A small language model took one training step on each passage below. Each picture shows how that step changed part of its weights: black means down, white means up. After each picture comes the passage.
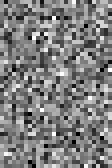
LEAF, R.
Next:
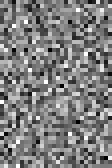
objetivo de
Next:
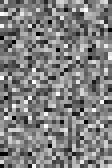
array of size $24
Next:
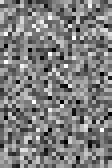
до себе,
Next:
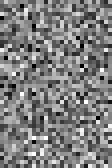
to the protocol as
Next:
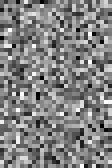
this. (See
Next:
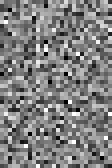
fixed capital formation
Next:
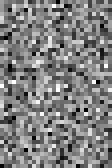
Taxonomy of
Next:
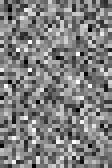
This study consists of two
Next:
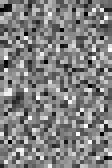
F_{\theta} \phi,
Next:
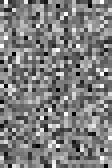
for bile acid production
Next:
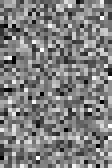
the predictive mean
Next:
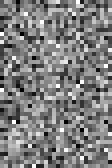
than 150 figures.
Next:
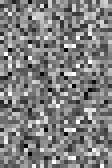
shoir asarlarining
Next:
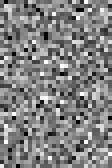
open government data and
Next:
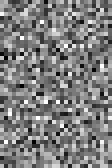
of defense forces in
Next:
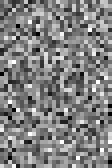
and consequently
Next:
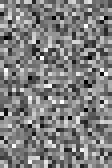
Take for the base
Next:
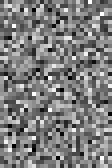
v$. Employing
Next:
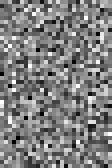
va servis instituti
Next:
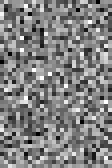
shu jumladan
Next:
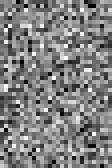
were obtained by combining
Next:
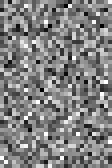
this is further equal
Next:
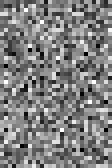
work Author 8:
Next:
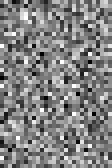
this work, to overcome
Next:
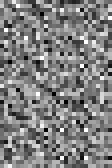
toute section $\psi$ du
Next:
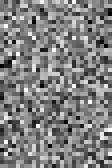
Nazish, T.,
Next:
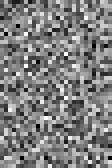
and they disappear in
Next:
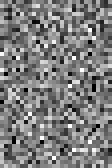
In diesem Sinne
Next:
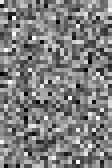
ds \notag \\
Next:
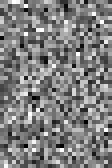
commonality, so they are
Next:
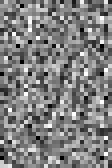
strategic sustainable
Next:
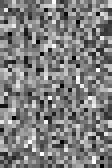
M., León C,
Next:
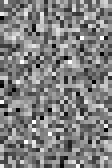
to three or more of the
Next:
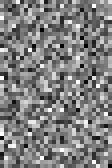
oriented colourings,
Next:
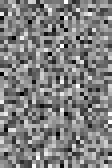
to be endorsed
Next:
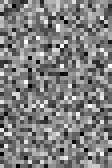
between cars $i$ and
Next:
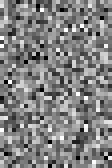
can put some limits on
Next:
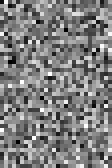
currency to carry
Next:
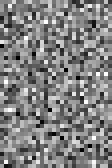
to specific targeted
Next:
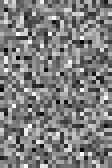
ich heraus, ob
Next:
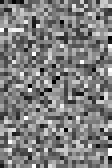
$V$ the shape
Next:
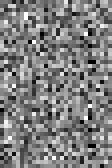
by $\Oo$ the
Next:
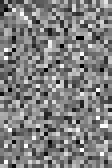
the solution $u(t)$,
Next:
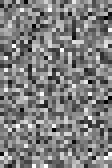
sterols it was
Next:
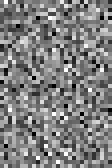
of one type I and one
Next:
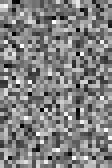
blood clotting
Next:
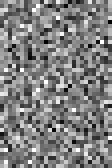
de cette notion
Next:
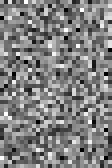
yang menentukan
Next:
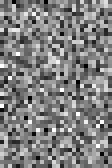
estimators of covariance
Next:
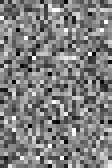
be installed in the
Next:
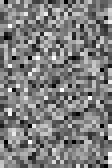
Without loss of
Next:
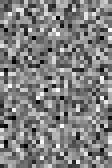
\end{equation} {\bf
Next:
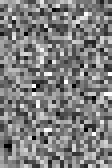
maybe even more. I
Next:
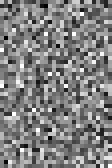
research in this field.
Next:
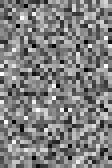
we can choose local
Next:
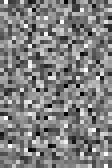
y \big] \inspace
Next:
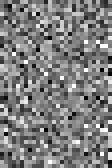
Research has found that
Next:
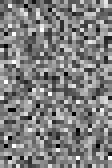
that $g_0^n
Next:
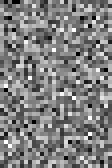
programmes. Table
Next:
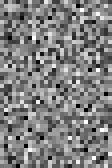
Corresponding author
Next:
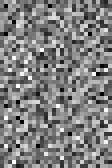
% minder dan 5
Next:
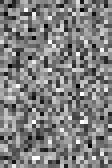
regression analysis as presented
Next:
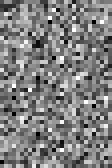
actually zero. The
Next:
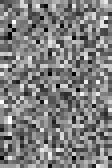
Computing, 86
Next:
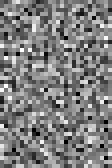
dalam bentuk
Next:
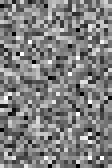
na garantia e
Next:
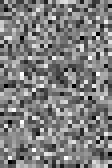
in the objective function if
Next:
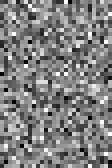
on (promoting)
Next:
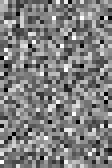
first thing I did was
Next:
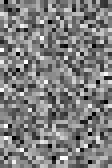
lazer na orla do
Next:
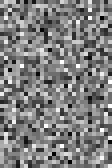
en effectief.
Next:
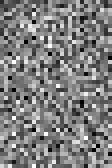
indicates the number of points
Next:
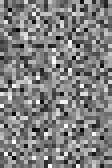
distribution having a
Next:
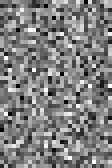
evaluated in static
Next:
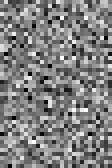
of seedlings with a
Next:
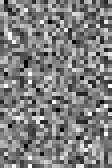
la metodología
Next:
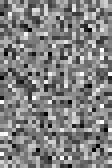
\alpha_j \left[
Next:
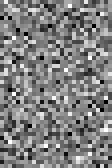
is the outward unit
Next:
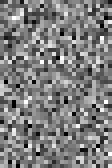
Changes in the Water
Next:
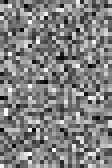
such forms $G$ are
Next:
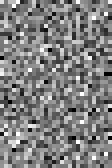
en el segundo
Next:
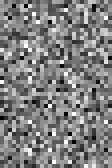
general hyperplane
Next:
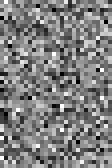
areas of Central
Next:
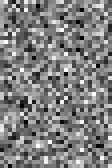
a vertical line that partitions
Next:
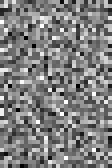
sequence of random
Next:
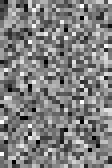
interval, 7 orang
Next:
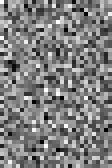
raising operators for
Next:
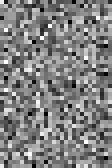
lizing oluvchi
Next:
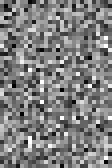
cubic graph, so
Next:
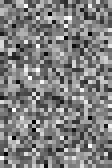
which have come from the
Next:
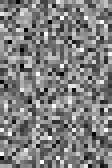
of implementation. The
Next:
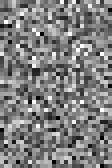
von Mises stress
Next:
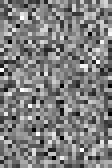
we use the notation $$
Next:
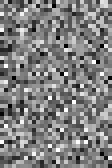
of the article can
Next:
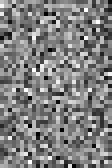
netto. Analizie
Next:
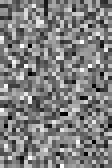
special case of a much
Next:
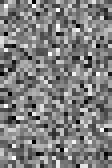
barriers slowing
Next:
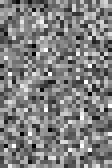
у инсонга
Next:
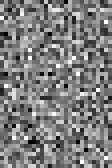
be the distribution of $\Delta
